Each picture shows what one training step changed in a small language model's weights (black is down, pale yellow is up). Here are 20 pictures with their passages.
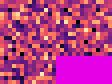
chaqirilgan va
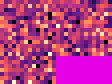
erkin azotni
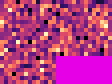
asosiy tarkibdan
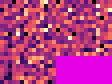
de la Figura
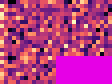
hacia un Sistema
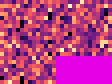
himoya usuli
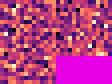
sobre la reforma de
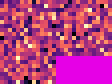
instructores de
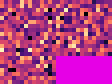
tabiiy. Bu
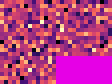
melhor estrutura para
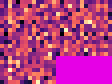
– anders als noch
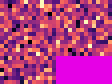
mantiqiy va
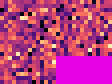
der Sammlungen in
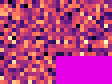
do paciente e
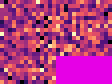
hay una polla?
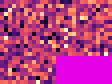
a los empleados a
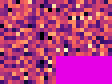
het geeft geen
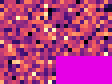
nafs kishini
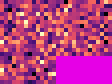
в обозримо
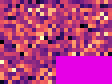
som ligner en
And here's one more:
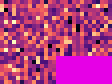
tepat mengenai
